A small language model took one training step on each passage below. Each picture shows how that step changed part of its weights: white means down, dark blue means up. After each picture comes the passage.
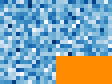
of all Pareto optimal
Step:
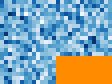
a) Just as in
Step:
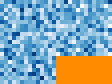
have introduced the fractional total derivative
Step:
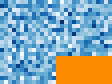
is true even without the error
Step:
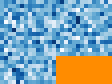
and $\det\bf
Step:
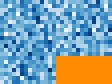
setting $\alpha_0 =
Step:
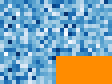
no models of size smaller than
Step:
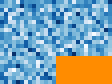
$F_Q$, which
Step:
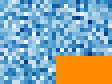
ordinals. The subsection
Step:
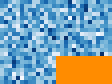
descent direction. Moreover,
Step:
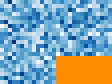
Research Fellowship
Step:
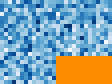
that for many families of
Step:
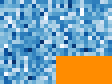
non-degeneracy result of
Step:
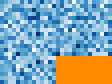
Property~(T) is
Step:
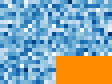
and equality holds and only if
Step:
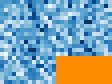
every 4-connected graph which
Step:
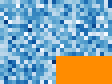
admissible smoothing pair by
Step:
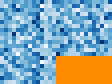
the lamination carried
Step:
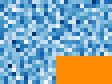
by the actuated
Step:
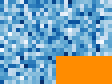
a bound on $u$
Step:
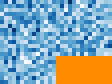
of the finite-dimensional distributions
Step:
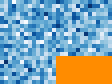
Secondly, $T$
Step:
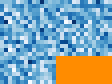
roles in such works as
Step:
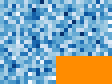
immersed interface approach is
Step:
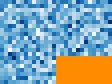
in the following sense~:
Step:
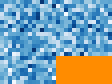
provided in Section 2. In
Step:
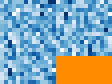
\bigskip \noindent{\bf
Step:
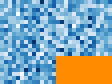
problems because explicitly tracking the
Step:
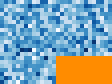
or in differential equation form with
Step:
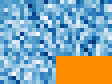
every Poisson algebra $X$,
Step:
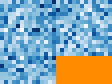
\right)$ and a subsequence
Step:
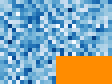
decomposition of complex systems before their
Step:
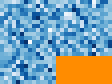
Let $\Gamma_R$
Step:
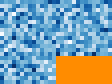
$O \rtimes D$
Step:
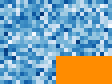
result, so the proof will
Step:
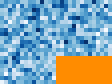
equilibrium is reached when the
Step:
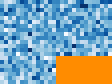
(see e.g.
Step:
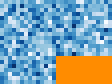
category $\C$, such that
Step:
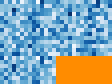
mean curvature or constant Gaussian curvature
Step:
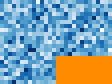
fact that for every unitary
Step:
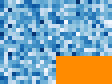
on $C$ hence by
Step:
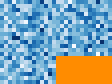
voltage configuration after the
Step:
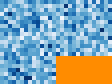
contained in the boundary of
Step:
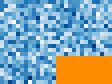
it very hard to solve in
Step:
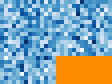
an algorithm for solving an
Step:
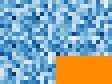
Gamma law with parameters
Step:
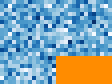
now turn to our problem.
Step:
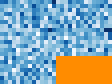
different types of local algorithms.
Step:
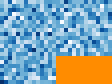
T$ we define {\em
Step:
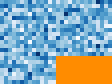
is the orthogonal projection onto the
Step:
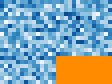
we use the confidence at
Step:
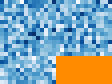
a large number of samples and
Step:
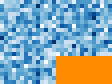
tricky lemma} and
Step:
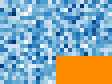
quadrature and apply the
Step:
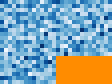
the bulk of the
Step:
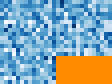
there is $\gamma\in
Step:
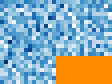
the explicit expressions of the
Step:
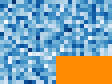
module, and we prove that
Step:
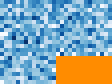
conditions, this solution is an
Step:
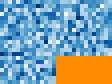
that $\Delta_K
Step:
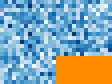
of man relative to the
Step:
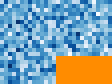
to show that $\L
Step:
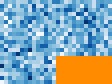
physical space by the ALE
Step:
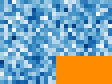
modulated moment on some
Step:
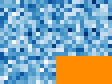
$f$, we can consider
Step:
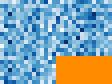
Given a smooth geometrically integral affine
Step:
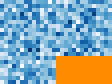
with deterministic dynamics due to the
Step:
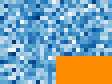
There are more almost sufficient
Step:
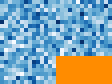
For the bootstrap
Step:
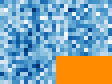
eigenvalue of its transition rates matrix
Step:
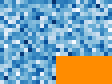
well fit the actual PDF
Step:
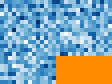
where $m,n$
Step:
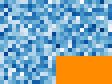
is open or closed, then
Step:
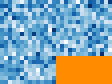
is a vector generating a positive
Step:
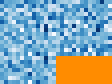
the argument in the irreducible
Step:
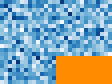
is, a root of an
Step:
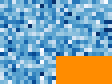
\frac{\inf \ell
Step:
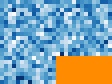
$W_\kappa$. Note
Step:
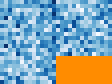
\in \Omega ,~
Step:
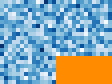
$\Omega$. This means that
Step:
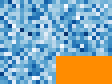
restriction of $T$ to
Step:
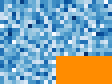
see \cite{P}
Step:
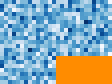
by the volume-based model
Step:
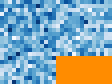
that the exponential map,
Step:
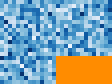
function of $x$, where
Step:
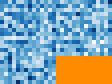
of a given finitely generated
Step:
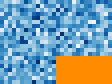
Let $L$ be a
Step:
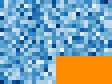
constant $K.$ Let
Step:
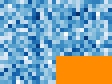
goes to zero with two extra
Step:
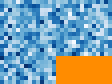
on $V$ such that
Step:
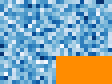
incompatible DR pairs
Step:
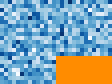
Morato in the context of
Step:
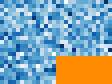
the probability that two satellites
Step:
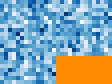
each $\epsilon>0$,
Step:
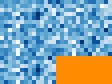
paper we study the notion of
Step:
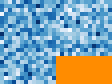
that for each $r,\
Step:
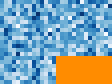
test is then carried out
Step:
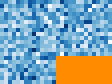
each 2-cell of
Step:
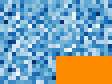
verified empirically in
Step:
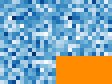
2 is devoted to the
